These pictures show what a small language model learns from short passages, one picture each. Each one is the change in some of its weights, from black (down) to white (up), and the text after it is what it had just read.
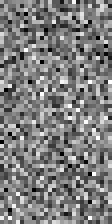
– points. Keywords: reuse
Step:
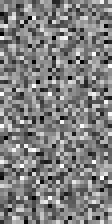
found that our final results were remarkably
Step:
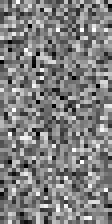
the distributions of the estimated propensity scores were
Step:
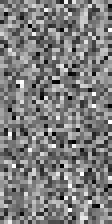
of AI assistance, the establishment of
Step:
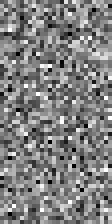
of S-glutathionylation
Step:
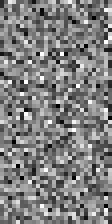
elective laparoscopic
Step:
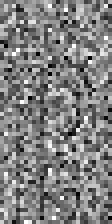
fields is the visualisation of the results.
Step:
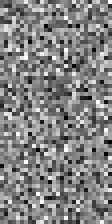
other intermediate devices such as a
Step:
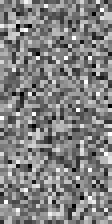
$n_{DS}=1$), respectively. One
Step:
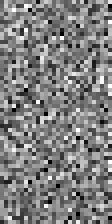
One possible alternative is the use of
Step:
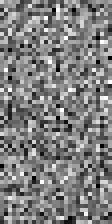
pulsation periods of around 1 day or
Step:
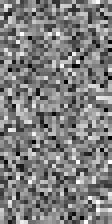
have any training before? 4. Have you
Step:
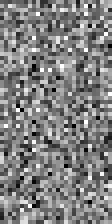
managed data curation for the individual participant
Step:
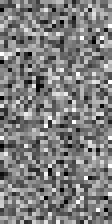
$t$. These two slightly different points
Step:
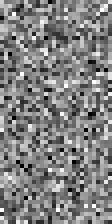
mass of the ensemble. In obtaining
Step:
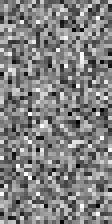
five CMIP6 models, the SST
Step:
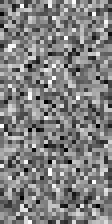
at UPOU. My long-term
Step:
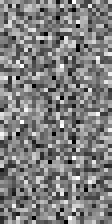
can work independently and can also communicate
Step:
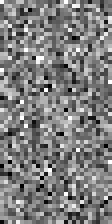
edge (travel or propagation
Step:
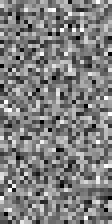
which is sometimes referred to as
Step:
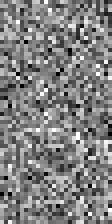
E/ k_BT \rightarrow
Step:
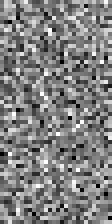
Hungarian administrative data
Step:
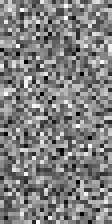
reversed reaction, thus:
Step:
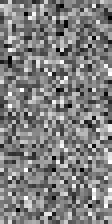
\begin{equation} \sum_j
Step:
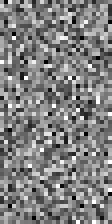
schemes had some difficulty in this
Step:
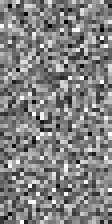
(202 members). This exercise
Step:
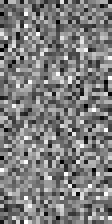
as opportunities the teachers have used
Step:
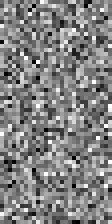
same way as one constructs a global field on
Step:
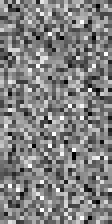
training, and information availability. Balancing
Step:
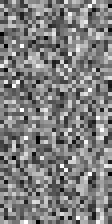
of the structural transformation that yields
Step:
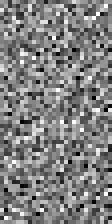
``observing'' any node in the
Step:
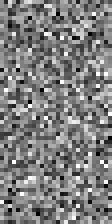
psychometric intelligibility
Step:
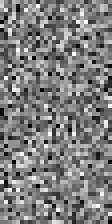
as in brain or in the heart
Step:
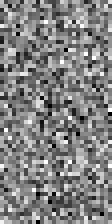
relation to position space is discussed in the section on
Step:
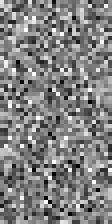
significance. In a third party, he
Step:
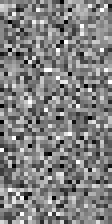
gas flow rate through the four axial gas
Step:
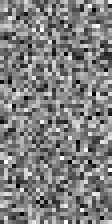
this plant are attributed to an important
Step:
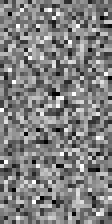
and many modes will have to be computed to
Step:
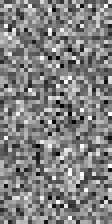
else can amend the agreement. At the
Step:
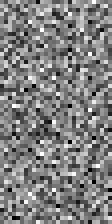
and control their physical properties, it is important to
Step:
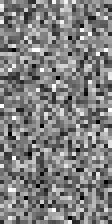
chemical potential than a stationary system.
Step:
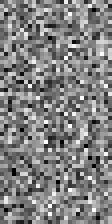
of neutron activation analysis, it was possible to
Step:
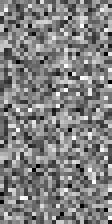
total carbon budgets, for the current
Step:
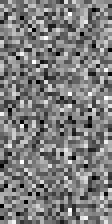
of early (or equivalently of late)
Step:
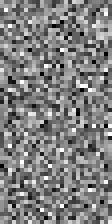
classes (characteristics of corresponding test
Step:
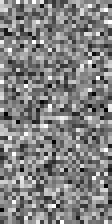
sensitivity of the early cooling rate on initial
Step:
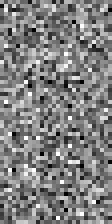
models and the QCD sum rule results
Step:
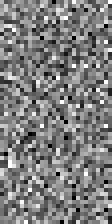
gains with both combined and standalone
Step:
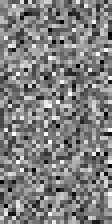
mixed ones) as the Weyl
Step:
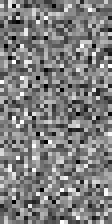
Diagram We consider a typical first order
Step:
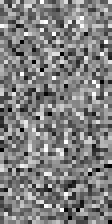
relation between the partial phase derivatives of the
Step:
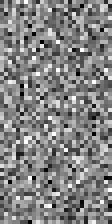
a link disconnection, then the
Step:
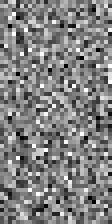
Also, with better training and testing of
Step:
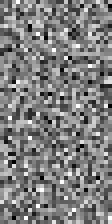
the bottom three permutations in
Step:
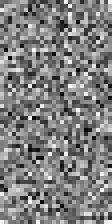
to an escape trajectory either
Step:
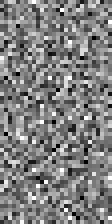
of heavy metals in the milk
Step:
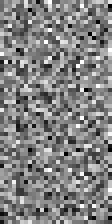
Furthermore, it has been suggested that the
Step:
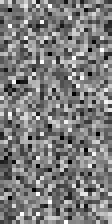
for rephasing of atomic coherence
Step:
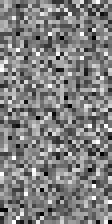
are minimal, e.g.,
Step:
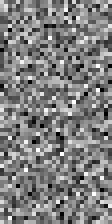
practices and actions in this process? In the
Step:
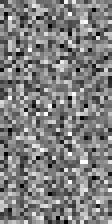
of A and B. Proof of
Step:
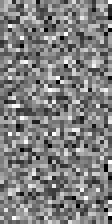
personal listening experience of children; -
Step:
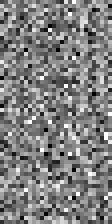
of interest is considered part of a larger family of
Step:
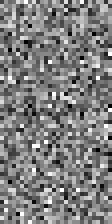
a polynomial of degree less than
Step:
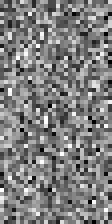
the temporary residence permits of
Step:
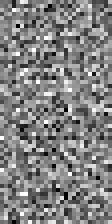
to Tapi Basin of
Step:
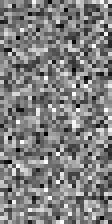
Drilling Machine Make
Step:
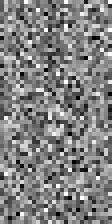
this time range. In the case of gravitational
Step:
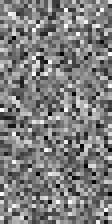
definite state of one property the other property
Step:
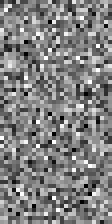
entire class displayed as a bar
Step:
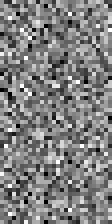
1.43, and 1.77 respectively.
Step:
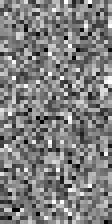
a manual task. A typical conference
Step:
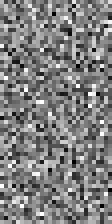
researchers for software maintainability prediction are
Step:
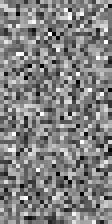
she was going to get a better
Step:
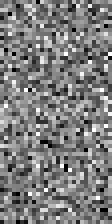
recent selected studies using KLOE data are
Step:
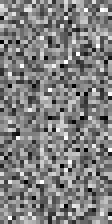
search query and a list of
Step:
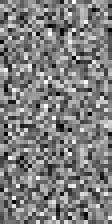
of 72 players were provided us
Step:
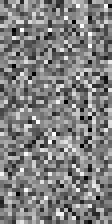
overlap is considerable for transition metal
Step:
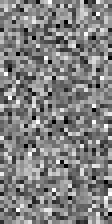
device for Coulomb blockade
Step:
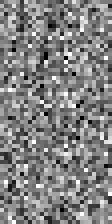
of a given diameter D_p with different
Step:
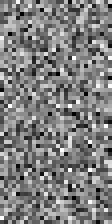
the finding regarding business size, adoption
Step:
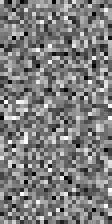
derived radial gradients; indicated errors
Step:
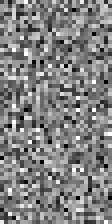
a qualitative description Examples of a
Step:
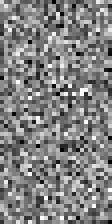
detect the CO(1-0) across
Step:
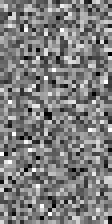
is three times greater than respective in
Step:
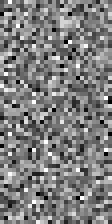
being constitutively linked to
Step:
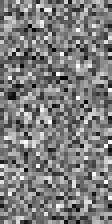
the quarantine ended, the experiment
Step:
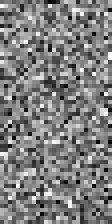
polymer. Authors have studied about the
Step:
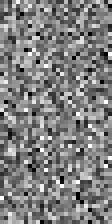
the option terminated according to
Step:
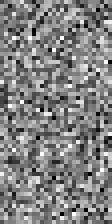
A receives an authentication
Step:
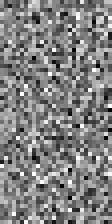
due to diet, overweight and
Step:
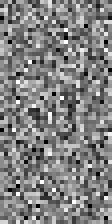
software, training and industry workshop
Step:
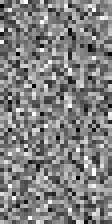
and Antennas. Dr.
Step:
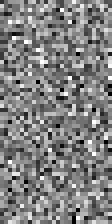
by a large number of compilers, both
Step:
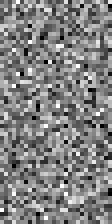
the oscillations are intrinsic to the
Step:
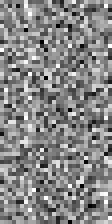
Moreover, in order to prevent shear
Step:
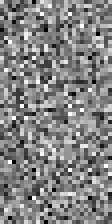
components, while testing ensured system accuracy,
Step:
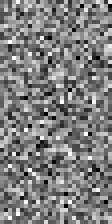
the harvested energy from them is
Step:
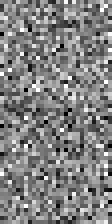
that current and most recent studies previously
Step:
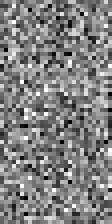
to estimate the multiplier effect of a
